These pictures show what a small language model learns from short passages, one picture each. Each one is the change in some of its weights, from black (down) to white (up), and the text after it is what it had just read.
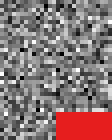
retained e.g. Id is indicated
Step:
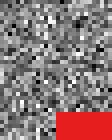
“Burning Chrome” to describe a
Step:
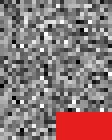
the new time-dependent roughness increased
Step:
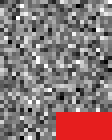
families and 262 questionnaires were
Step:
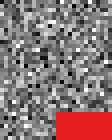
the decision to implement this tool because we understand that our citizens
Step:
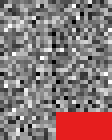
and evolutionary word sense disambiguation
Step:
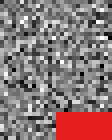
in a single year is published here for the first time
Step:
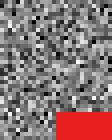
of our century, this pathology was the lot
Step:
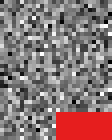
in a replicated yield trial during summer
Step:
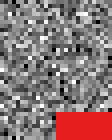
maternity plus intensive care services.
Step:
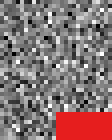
The result of the hypotheses showed no significant difference in
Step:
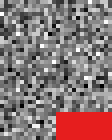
films by using reactive magnetron
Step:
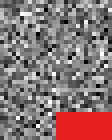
motociclistas Mivick:
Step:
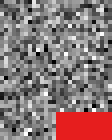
how workers interpret safety instructions, use
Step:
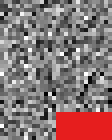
| Introduction Modern agriculture must face several
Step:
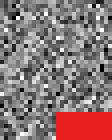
preprocessing, model selection, and training, each
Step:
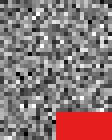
model was evaluated based on accuracy, precision, sensitivity
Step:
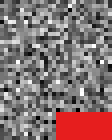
Scalar Integer Nb Loops to
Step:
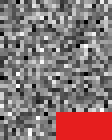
two which investigated the relationship Between Board
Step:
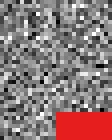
In another case, the calibration samples were acidified
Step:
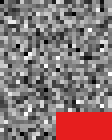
MT Grades 1-3 English from
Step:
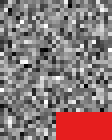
are the polynomial coefficients relative to the
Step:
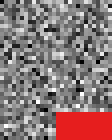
results as shown in Table 7, though the Rf
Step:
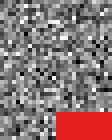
has the potential to enhance our understanding of how such effects
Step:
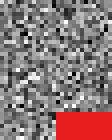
providing medical care prior to joining SHGs
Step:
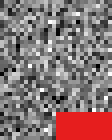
on conditional variances. The findings of this analysis provides
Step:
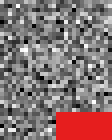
placed on a holder of translucent
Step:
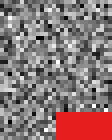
- Making the use of cloud computing application to give new
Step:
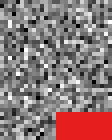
of the trainees, but also will utilize the
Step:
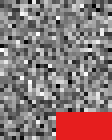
1971; H. Hirata and K.
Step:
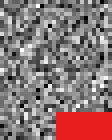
to say, at the end of a Q study you
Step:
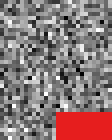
and Research, Bhopal between January 2022
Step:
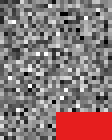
Temperature dependence of storage modulus E'
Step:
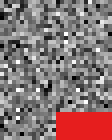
pressed. Composers began to expand the
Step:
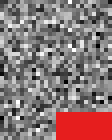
and the role of pedagogy,
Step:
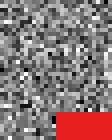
the slot depth Eddy current losses
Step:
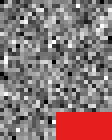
probability of each utility function. The rest of our work
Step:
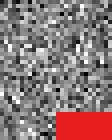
segments. Generally, Quality of
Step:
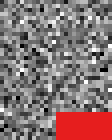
in collaborative and social computing**; Keywords
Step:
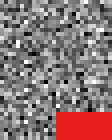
group (Tendulkar) Methodology
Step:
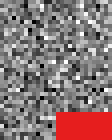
adults Ola Asegai¹,
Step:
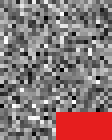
198 after treatment. Body condition at day 15 had
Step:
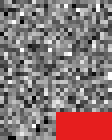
μ M 17 β -estradiol,
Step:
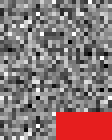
Columns Order indicate the taxonomic order of the
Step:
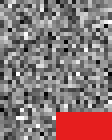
the modernist avant-gardes as
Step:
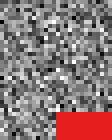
lightning was recorded between 75% – 80%
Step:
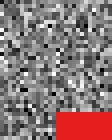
the path allow them to change position with less energy. This
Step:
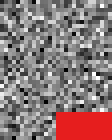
dB insertion loss. Upon heating
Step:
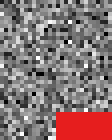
the case that an agent's reliance on public protection
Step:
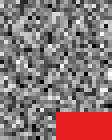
in the `disarray_image`
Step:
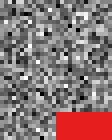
va lingvistik omillarning
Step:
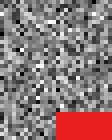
the market [3]. 1.1. Prior
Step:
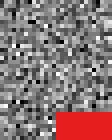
among institution within the political system, meaning that the political system
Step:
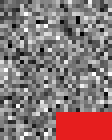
respect for one's health. Lesson type:
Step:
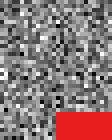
Bahauddin Zakariya
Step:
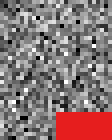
accelerators must prepare relevant hardware, such
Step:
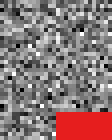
optimize the optimal trajectory at time t ,
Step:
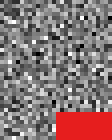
Maximum and Minimum Restriction of
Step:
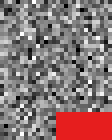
© 2018 This is an Open Access article distributed
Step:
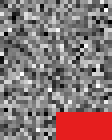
growth like this kind necessary. This research is therefore carried out
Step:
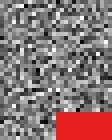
is despite the fact that discourse analysts
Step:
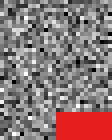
as compared to their respective control. They also recommended
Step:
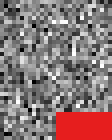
re-description is based on fresh materials
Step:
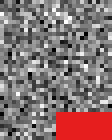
learning of psycho-emotional state of
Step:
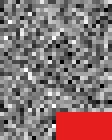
Quality Legislation The Commission's approach
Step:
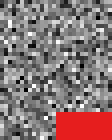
of the TLCD for controlling the
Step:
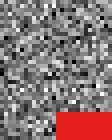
4 mm, and the bored tissues were
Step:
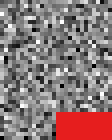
with at least **15** organisations at the start of
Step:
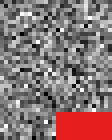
oil vapours is as follows: 12.6
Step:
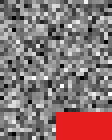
purpose the ACTRIS data, digital tools and related
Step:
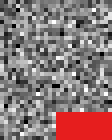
task force culminated in the international online conference
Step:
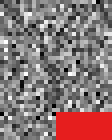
the patients were middle aged. Males were seen
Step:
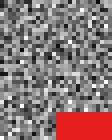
should fit properly into the offices of computerized
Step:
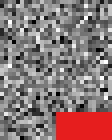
of urban surface runoff. The methodology includes several key
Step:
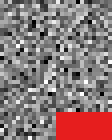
30th day until the temperature dropped to
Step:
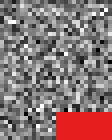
Samsung RS80 EVO
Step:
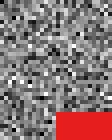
similar trend was also reported by Kebede *et
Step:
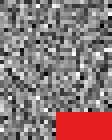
who met the inclusion criteria. To select the
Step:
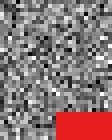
students, this gap carries additional significance, as
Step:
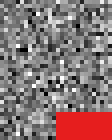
In the practice of law enforcement authorities,
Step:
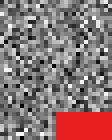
with an input field inside the RUI.
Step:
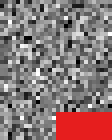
of additive manufacturing into the logistics system of companies
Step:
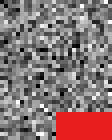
these and in analogous cases suitable advice can
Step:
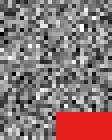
requirements will affect a wider range of companies, in particular
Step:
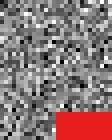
endeavours simultaneously advance our financial
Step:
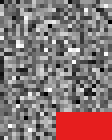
the increasing number of mining companies, has caused land
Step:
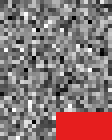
amount of DC power. Furthermore, each channel connected
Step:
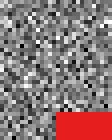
through homebound instruction approach. It addresses the
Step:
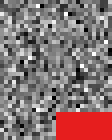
to verify if this difference is significant.
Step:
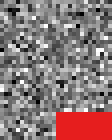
community. While most of its services are open and
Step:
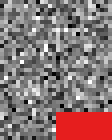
18–80 years with a histologically confirmed
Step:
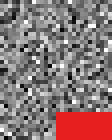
index, PI . I_{geo} values showed
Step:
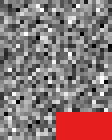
ready to work and must be able to overcome the
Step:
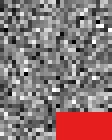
i.e. output of CARRY bit
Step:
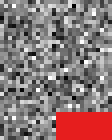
plasticize the epoxy resin GELR
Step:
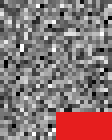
to haematology, the study illustrative of
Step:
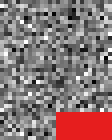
secondary Mach number on the nozzle output
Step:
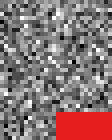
Passing by weight (%) Iraqi
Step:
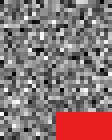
that was necessary for their consumption. That means they were
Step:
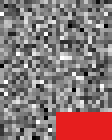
a recently proposed paradigm that explains the
